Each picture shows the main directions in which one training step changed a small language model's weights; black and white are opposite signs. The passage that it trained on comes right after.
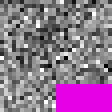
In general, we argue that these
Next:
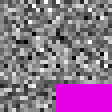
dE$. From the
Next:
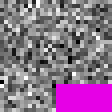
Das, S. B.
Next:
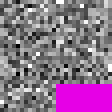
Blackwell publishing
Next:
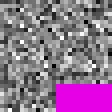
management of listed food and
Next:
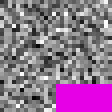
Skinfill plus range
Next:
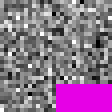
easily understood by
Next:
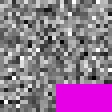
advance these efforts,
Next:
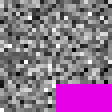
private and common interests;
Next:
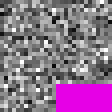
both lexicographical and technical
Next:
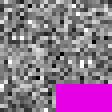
Hunan, China
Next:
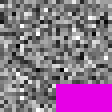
particularly within communities facing
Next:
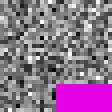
impedance and the victim is
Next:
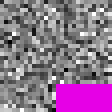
\text{red}_{a \in
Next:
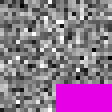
follow-up study on the contribution of
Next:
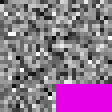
Early detection of risk factors for
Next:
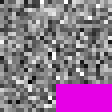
this case is 8mm,
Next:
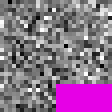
research with 3.33 weighted mean
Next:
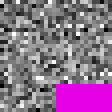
for determining interlaminar
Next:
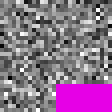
with an increasing prevalence of
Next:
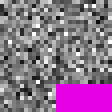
ASEAN states such as
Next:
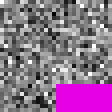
game uses Tesla as
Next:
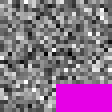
interpretations. A sub
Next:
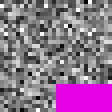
signs of forgery or
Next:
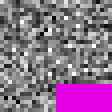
country are. The study
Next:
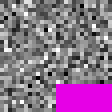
of social perception by improving the
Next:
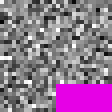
means This is also thing that can
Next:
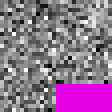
Is there anything that is
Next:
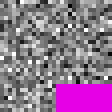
improve job performance. Three
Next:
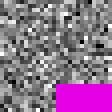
NECP National energy and climate plan
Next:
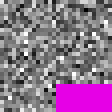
individuals [6]. Other
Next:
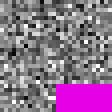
out comprehensive studies on the
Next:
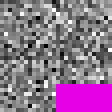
scutes. ; *T.
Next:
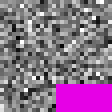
with refreshments and food,
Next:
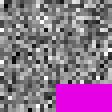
Huang W, Gilbert
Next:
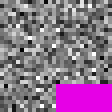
working mothers. In particular,
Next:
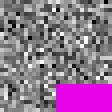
inhibitory effect on the growth
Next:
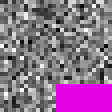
the availability of a wide
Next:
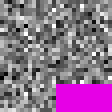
50-51). The study material
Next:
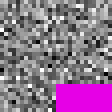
II. METHOD
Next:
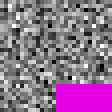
strong typing, imperative,
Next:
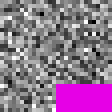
multiple SITL servers as
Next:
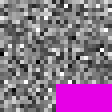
The researchers controlled for several
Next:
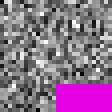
2018). It is a form of
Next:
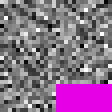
of biomass-derived diols
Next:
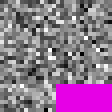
low solubility profile. In this
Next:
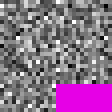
technologies and methods of their application;
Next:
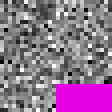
a natural language explanation.
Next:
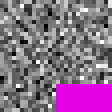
al., 2018). We found that
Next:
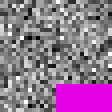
**Mode 3 – High or
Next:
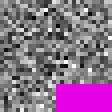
% Premium To GDP
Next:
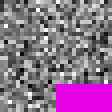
IPN hydrogel and its
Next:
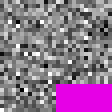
artificial intelligent
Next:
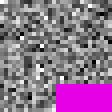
inappropriate container
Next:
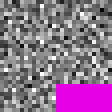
compress the pituitary
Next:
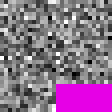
- immigration (staying
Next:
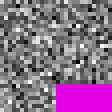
that the chain spends in state
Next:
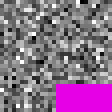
was used as carbon source for
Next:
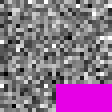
number of loci related to yield.
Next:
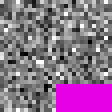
proposed methods. It is worth
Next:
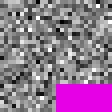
effects visible. We therefore focus on
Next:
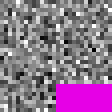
have applied the scheme on two
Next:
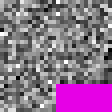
energy. This root system also helps
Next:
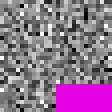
FinTech startups in
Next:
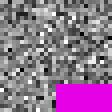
the three different soil layers are shown in
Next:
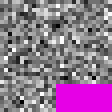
the statistics on corruption on
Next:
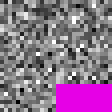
the summer of 2020, large
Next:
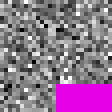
data uncertainty. We develop two
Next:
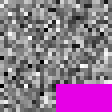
5A. The current that flows through
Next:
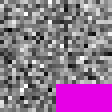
ago. Since there was a
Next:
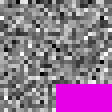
ensure fairness in future
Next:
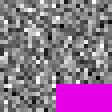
was added and shaken
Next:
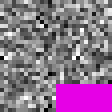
data collection and analysis to the partners
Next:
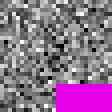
that contribute to social disparity between
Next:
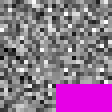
been used. Fig 5. Project
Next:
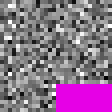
of hacking are discussed.
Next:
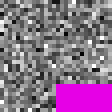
clearer understanding of the problem under
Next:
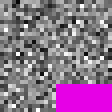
allow even deeper understanding of the input
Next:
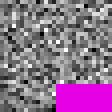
The loss of humanities in university
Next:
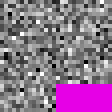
Kurbonov Sh.X.
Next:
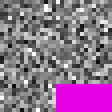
robust stability for neutral
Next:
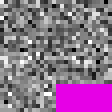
struggle to adopt these
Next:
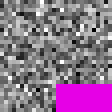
one form of exercise of the
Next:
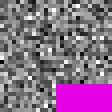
as a function of the rotor's
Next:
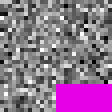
AWGN is one of the
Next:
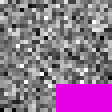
The tourism sector remains one
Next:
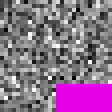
true values. A successful
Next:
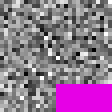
provides functions that meet stated
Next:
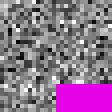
using small sectors eased the
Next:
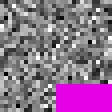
of Mathematics, Lone
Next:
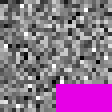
(SMN). The integers 1
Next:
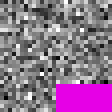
the present work presents a performance assessment
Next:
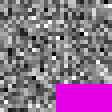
two main groups: Uterine
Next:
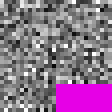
produced by filament winding
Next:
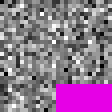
common malignant lesions was
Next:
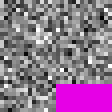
ion as the standard. The
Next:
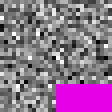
Under 3-point
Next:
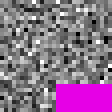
reaction mixture was
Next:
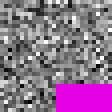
there is a significant change in the function of
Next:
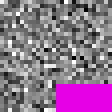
exist between the ice body and
